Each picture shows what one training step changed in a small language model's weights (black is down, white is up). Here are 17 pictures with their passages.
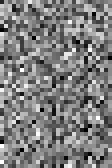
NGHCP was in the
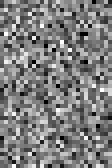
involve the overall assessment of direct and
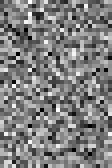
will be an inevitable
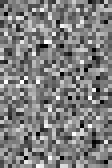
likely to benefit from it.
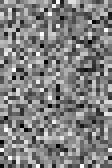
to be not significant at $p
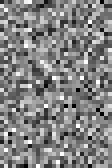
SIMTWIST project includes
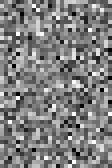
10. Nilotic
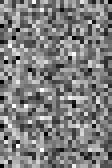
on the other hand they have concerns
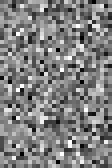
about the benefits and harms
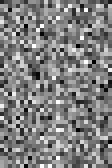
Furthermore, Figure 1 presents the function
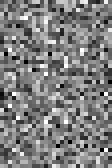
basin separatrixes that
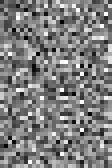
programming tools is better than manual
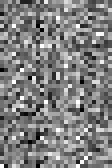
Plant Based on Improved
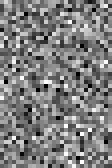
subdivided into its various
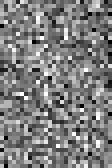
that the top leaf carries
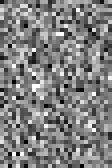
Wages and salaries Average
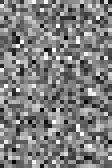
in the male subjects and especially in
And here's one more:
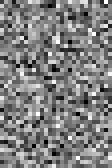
respectively. In the present study
